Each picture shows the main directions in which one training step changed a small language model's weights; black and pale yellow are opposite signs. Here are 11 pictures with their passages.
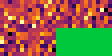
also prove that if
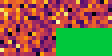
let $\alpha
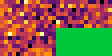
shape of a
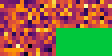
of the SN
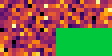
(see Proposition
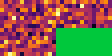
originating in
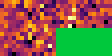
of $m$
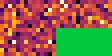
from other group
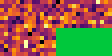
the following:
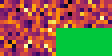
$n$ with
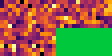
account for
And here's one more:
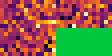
probability $d
